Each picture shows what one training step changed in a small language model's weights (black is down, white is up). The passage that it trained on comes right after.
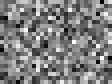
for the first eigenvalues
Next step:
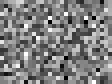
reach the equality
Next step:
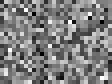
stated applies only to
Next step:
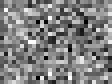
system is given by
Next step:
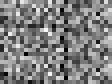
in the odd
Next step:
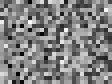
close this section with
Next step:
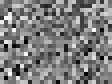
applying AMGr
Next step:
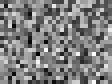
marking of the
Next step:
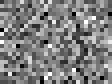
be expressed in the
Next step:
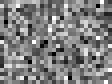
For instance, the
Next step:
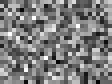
convex, piecewise
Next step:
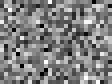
u$, up to
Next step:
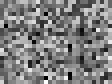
2 system}
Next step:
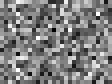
One of the directions
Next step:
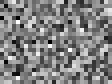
solved using an adaptive
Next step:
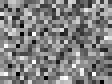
accurate reconstructions with
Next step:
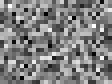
a thin film
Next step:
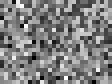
show that the set
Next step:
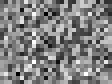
linear function with interval
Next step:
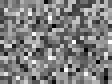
is minimum among the
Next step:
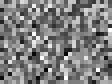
the invariant symplectic size
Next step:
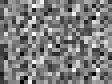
reside in the
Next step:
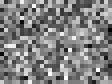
the examples come from
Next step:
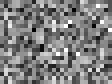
composite Fourier series
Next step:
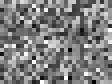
the original family away
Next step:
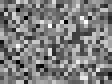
{\it Soit
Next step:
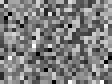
sensing model
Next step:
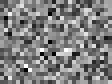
results restricting the
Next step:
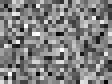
typically amounts
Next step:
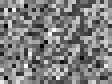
same area}, we
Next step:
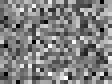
to exist for any
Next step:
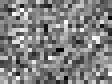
where the barrier
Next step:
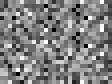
policies with depth
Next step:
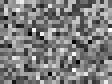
case, we let
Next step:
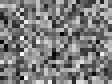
IV vol.
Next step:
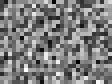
linear combination of sequences
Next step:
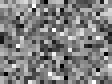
with the result that
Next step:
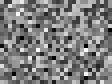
vertices of triangle
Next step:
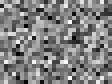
with bandit
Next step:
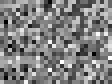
Elkin and
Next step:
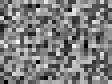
$\log$ are
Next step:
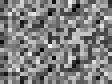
results from both
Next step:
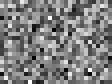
via zero sets of
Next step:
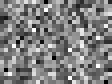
we see any
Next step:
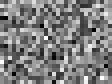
in less variance in
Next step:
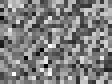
only from non
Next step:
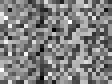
started in
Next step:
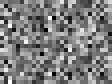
null hypothesis).
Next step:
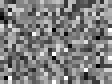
if each principal ideal
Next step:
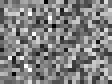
is the sharp behaviour
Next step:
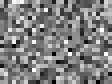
each step, the
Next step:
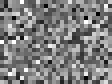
policies (with different
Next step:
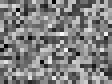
Total variation
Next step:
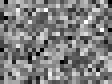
of this set is
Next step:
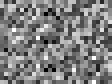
a new mathematical model
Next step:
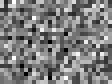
some mistakes
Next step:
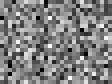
according to Lemma
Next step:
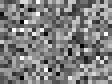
(cf. Table
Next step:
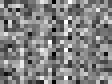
Coxeter group,
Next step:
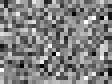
has been reduced in
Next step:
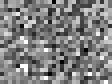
within them.
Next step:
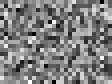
oscillatory dynamics induced
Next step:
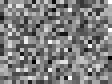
family of sets containing
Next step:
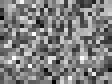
below the mean,
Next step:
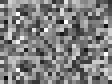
In these models,
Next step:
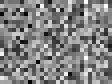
G J \tilde
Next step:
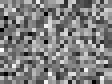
mild technical condition
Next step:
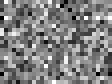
any $p <
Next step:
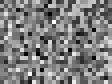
transform and boundary conditions
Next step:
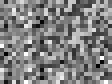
here just to keep
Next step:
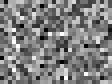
these datasets can
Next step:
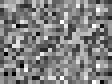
$\overline \xi
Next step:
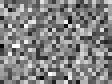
generated by elements
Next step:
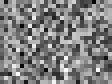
our sum is
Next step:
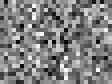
our bound of
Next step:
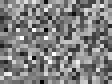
we analyze this
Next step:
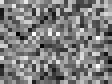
that the principal diagonal
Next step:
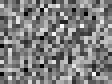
exponential utility
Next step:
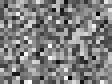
actions along the numerical
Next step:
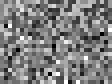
space. Let
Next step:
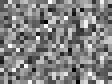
1 to obtain a
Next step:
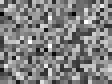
is a point
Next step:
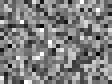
assume, then,
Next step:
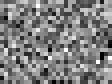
for the heat
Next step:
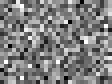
define a linear map
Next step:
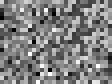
that \bea
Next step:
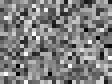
the U's to
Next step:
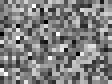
to prove the second
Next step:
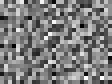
termination of such
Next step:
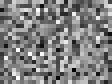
which one can consider
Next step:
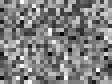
the methods are
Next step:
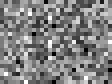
is equipped with the
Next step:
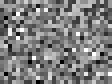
$c$ and
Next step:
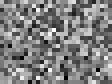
the module, we
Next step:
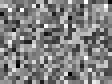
f \in
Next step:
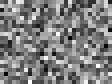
second, more
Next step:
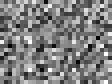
we need to deal
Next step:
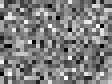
*Suppose that
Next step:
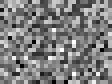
only compatible with the
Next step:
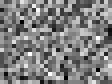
the results of our
